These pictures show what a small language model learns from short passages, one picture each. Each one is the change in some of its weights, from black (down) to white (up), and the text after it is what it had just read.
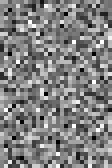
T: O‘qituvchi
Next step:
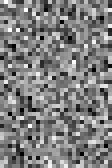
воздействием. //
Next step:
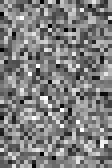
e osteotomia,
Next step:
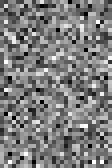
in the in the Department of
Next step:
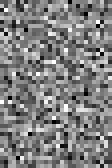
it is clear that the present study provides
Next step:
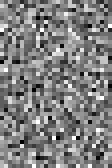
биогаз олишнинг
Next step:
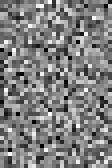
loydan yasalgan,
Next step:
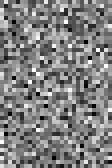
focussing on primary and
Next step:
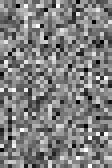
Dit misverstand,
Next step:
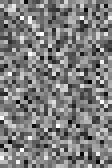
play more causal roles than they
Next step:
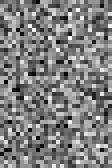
*Technobiz : International
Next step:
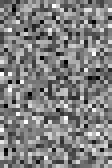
It can transact business listed
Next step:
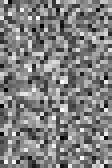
más poderosas.
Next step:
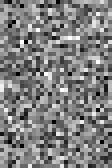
is frequently occurring both in
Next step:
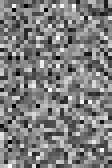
направления развития науки и
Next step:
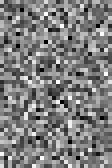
warnings for redemption
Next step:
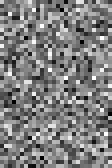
in compression zones).
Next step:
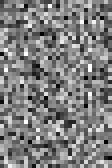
la Red de Comunidades
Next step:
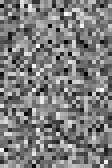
RCA of Indonesian
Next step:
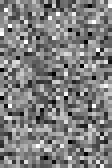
the facilitation of rates and
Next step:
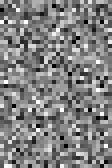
descending order of this
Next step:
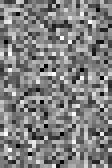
sequences in Fig. 7 were
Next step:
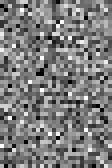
forgone food opportunities
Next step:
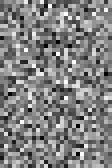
haydab, yerlarni
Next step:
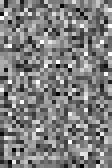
optical properties of the final
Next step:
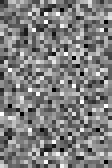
educativa, por ello, para
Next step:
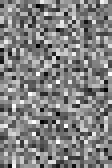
22 replicas and the
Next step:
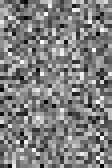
reduce casualties and economic
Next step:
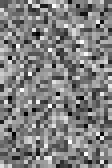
show results for both the training and test
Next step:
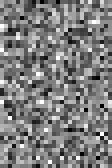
successful practices for enhancing
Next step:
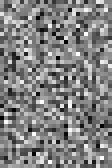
avvali bilan tutash bu
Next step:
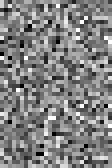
bilimlarini rivojlantirishning
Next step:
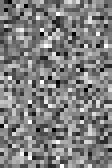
humildes nunca
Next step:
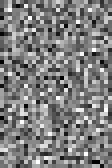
expected flavanone 1 but
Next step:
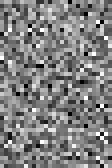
characterized by the difference in current values
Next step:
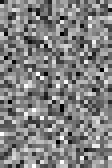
в явному або
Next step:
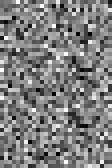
The present work deals with the
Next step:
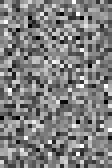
greenish yellow respectively.
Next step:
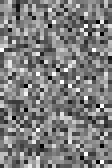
of a negative first experience connected
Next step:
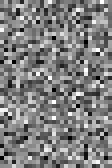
forward and backward propagations
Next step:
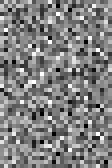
by body mass index
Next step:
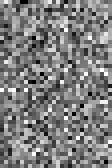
o intuito de captar
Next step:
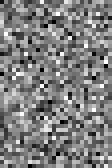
consumidor o al
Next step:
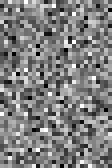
sum involves quadratic
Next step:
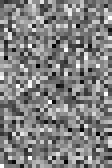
model was validated by comparing the
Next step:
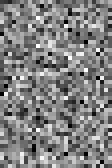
documenting the code properly
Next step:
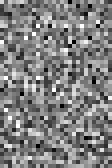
the loaded data can be selected
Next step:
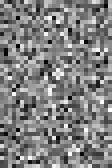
(2010) both note that
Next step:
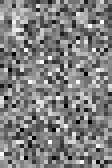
modeling spectral peaks
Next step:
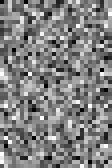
entrepreneurs. By
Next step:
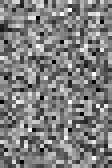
uning ozuqa
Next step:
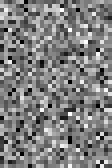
with some of the representational
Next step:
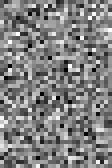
mobaynida sport turlari
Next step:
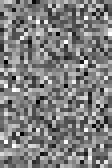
juftlikda ishlab,
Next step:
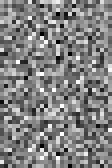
3, a Bayesian analysis
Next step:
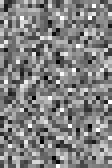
ramzi sifatida
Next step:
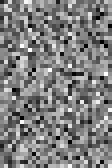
o'sish sur'ati (%)
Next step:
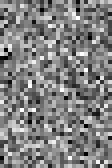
examined the meaning, legal
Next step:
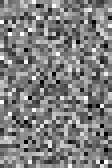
link of transmission capacity
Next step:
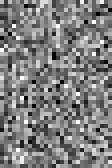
conhecimento de melhor
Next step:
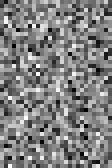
00%, platelet
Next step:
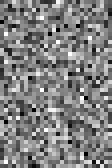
future. But due to the
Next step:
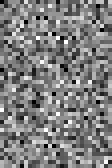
presentan datos recientes sobre el
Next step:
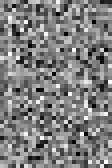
Expected* impacts at level
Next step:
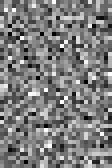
не пов'язувалися
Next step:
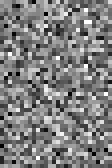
of Action and Characterization
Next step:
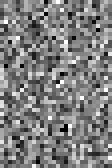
Jahwe. „Ucho”
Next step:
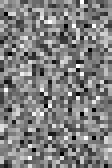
de la vejez y que
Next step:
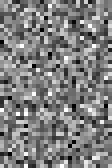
e os veículos de
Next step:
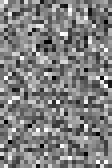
time are also divided into 4
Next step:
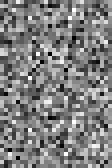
you love: what's the
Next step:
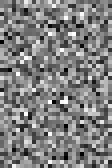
FOR AUTOMATED
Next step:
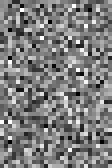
on 'target' countries will
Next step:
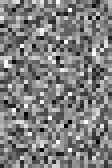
21 Karcz et al.,
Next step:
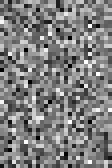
i zebranie
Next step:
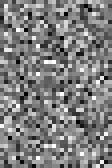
DRC, where it is being
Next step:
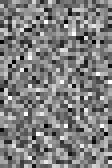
documento, ao fim e ao
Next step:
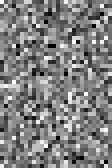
vias que lhe dão
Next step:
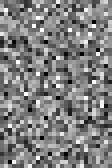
the ESA Heritage
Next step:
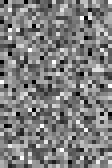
сезилмайди, бу
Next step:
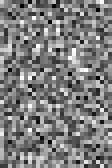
AI tool that manages prescription
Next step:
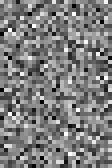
in whole or in part within the
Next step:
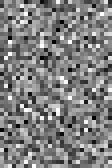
В российских
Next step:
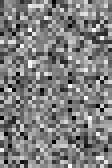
with oil or water pain or
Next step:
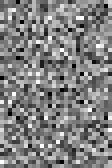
веяния здесь
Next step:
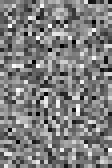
deflacionišu radi
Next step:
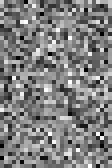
for example, and despite the
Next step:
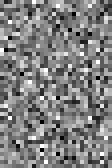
random index. The child
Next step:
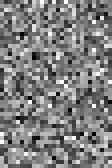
permitiu controlar as
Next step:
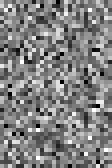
heuristic methods and errors
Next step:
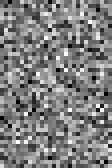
search and especially in image
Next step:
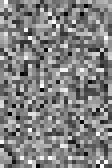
were conducted by using an FEM software
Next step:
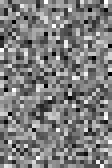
subcategories of the
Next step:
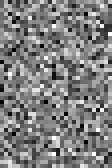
growth in average production were also positive and
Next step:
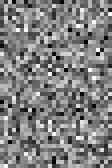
advocated by the imperative
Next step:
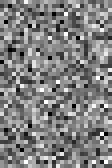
and stored at 4 °C
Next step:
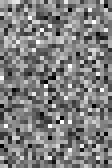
such a comorbid condition
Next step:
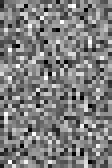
Aunque tiene
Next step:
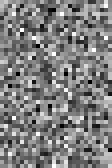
dapat mempermudah dalam
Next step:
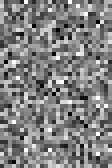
followed the British
